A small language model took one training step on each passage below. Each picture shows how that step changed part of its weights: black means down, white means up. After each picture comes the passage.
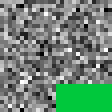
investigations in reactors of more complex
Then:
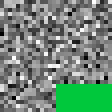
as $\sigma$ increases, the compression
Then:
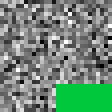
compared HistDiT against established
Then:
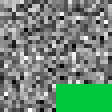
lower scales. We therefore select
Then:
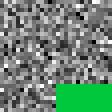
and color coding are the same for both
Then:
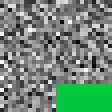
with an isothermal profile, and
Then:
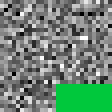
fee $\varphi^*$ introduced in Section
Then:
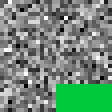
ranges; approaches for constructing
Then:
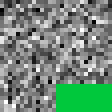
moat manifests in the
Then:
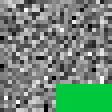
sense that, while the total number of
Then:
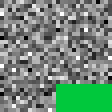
a stream. Using the values for these
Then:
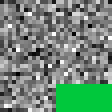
data. Affiliation rates vary considerably
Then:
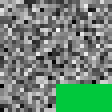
composition respond to gravity equally is
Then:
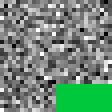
(Poisson) equation to determine
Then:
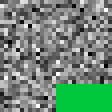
frame of the Eulerian
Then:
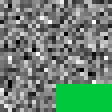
The period of modulation is $\tau =
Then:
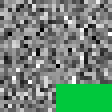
such as enhancing X-ray radiation
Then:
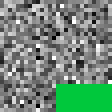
orientation of an external magnetic field
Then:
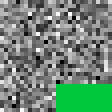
&= \bra{\stationary}
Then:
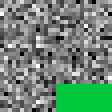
a matrix variable. The code can be even
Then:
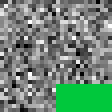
\emph{bridge} to
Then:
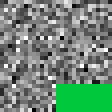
approximating $\SINR_{it}$ by
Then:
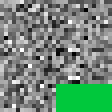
higher evaporation field remaining on the
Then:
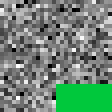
found to show relatively low extinction,
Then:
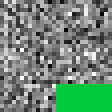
and selectivity of the passband,
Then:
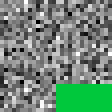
stars but have little to no
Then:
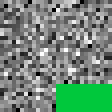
apparently $1$, so we
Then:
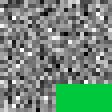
is not gravitationally bound because of the
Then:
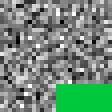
reported vulnerabilities such as their
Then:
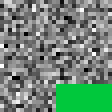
or phonon effects are extremely
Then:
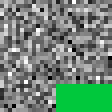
the efficiency is defined as the negative of the
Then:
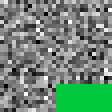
Open-Source Models,
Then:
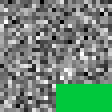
Clouds and three more
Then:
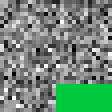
Rondinelli proposed an operational
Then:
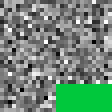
for each partonic process,
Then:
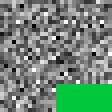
evidence of spectral absorption that may be due to
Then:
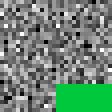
the number of BP layers,
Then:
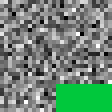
stars smaller than solar type and white
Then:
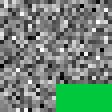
phase remains stable to some extent when
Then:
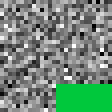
the three experiments in the straight
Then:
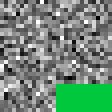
m}{H}]}$. Then we do the
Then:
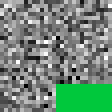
mortality projection and the
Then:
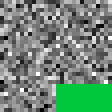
at least $3,000$ samples per
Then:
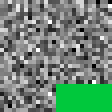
Dingle. {\em Asymptotic
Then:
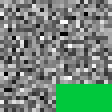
the lower-loop universal factors are valid
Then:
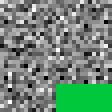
active Kuramoto model}
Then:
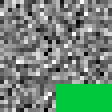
is determined according to the systematics
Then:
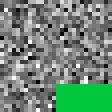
inspiral value near the frequency at which
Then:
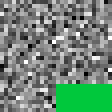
$\mathcal{T}_1$ and
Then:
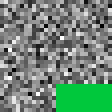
orbits of stars around Sgr
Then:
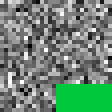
free to vary. Consequently, only 5
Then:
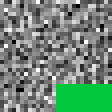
extended emission. Noise level is 45
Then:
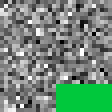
\title{A simple model for the
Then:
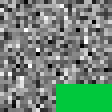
where \(l_P\) is the
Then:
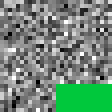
as the intensity ratio of the peak to the
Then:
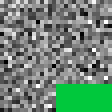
or efficiently extract rent,
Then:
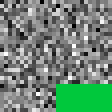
which is irradiated by the central
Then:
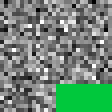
Serego Alighieri}
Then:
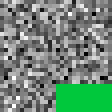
signatures at the Tevatron
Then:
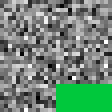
be used as a sub-routine
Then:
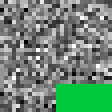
for the A-V model have the
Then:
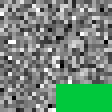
a reference, or null model, of
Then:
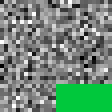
gives the $x_\pm$ and
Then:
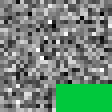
Energy-momentum color
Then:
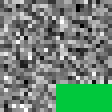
from the above theoretical approach with that predicted by
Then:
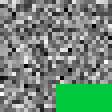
layers with mixed-domain
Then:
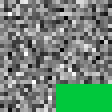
Corrigan-Gibs et
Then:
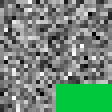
j\right|} \rb -
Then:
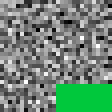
serve as historical
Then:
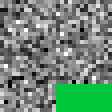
spin-$1/2$ fields again are
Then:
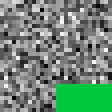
shall close our long-term investigations
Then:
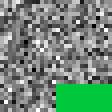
gap, because there is a vanishing
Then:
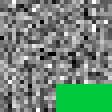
values on various nodes. Power flow is
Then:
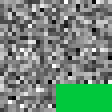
of specific couplings $\A$ and their power
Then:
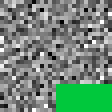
would take to reduce the initial population,
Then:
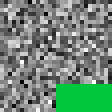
local density of passive particles at different times
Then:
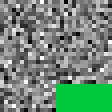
is seen clearly that the results in fact
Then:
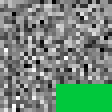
documents and the initial query to be
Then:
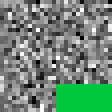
of contexts, substitutions,
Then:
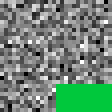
robust to white Gaussian noise compared to
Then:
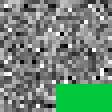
blower) and ambient temperatures
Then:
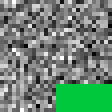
region of parameter space. The smallest
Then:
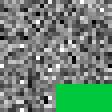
50\%$ below the values obtained with {\it
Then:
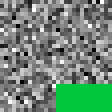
interaction. Fourth, a coherent
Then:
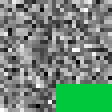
produced 120 GeV protons
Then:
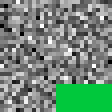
for the microwave acoustic
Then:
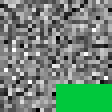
but instantly follow the phases at nodes
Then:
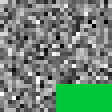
We have explored the possibility that these
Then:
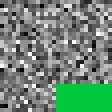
with theoretical predictions for the density profile away
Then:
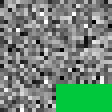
to give thanks to Professors
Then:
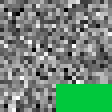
was analyzed in detail by
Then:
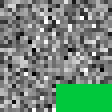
to be triggered at $\tau
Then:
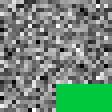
indicator function, $\phi=28$,
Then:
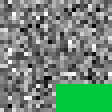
these proceedings) the viewing geometry
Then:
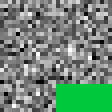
has an agreement for such a RQZ
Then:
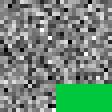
it can be written as sum of singular
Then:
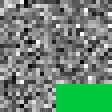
then the coded field is passed
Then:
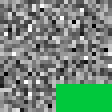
of the wrongly reconstructed events we
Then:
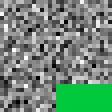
the orbital plane starts to become significant
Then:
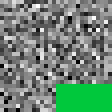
far as the complete probability distribution of
